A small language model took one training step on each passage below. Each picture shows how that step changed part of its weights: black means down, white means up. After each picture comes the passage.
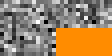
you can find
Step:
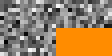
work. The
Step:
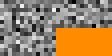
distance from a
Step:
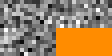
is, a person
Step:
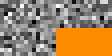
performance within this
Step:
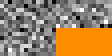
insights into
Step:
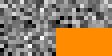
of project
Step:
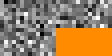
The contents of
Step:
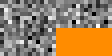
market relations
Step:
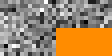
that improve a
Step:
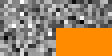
state no
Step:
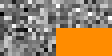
collected organic
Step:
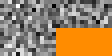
is as follows
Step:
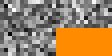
so as to
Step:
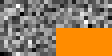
una mayor
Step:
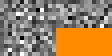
if all the
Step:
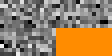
of a particular
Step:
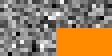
more attention
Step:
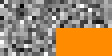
Trends in
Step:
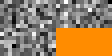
services provider
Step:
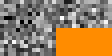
general, of
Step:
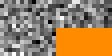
apoyar a
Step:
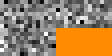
very low values
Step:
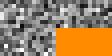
más se ve
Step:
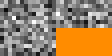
factor in the
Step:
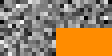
libros o
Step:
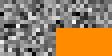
Equity is
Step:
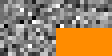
always have
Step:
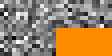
during the first
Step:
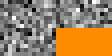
faktor yang
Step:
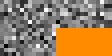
thanks to a
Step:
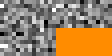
in sharing
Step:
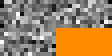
Yang H.
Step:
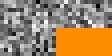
TAN through this
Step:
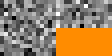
of Mughal
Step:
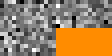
forme –
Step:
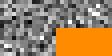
that a public
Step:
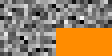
stage and only
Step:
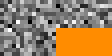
longer durability
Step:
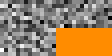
in terms of
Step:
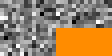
restos no
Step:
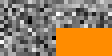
une langue
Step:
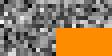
adoption by
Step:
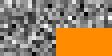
de autoria
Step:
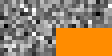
emergência de
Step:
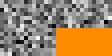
on the two
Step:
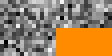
the great
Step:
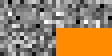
the surface
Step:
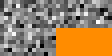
prawem i
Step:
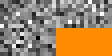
agents, this
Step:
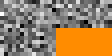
of cyber
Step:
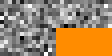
This lack of
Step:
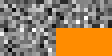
to describe
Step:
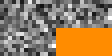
such as chat
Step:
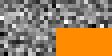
times the number
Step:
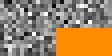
em alguns
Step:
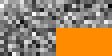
na função
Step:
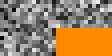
composed of
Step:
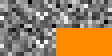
het rapport
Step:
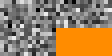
Ish organlari
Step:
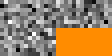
class knows
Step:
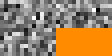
solved by
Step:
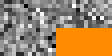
(week 8
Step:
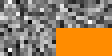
at T -
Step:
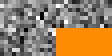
research is an
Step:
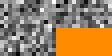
Teda of
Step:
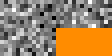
Além das
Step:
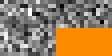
intervención del
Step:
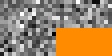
the conversion
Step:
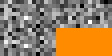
important environmental
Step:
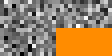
to prevent
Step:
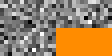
of school to
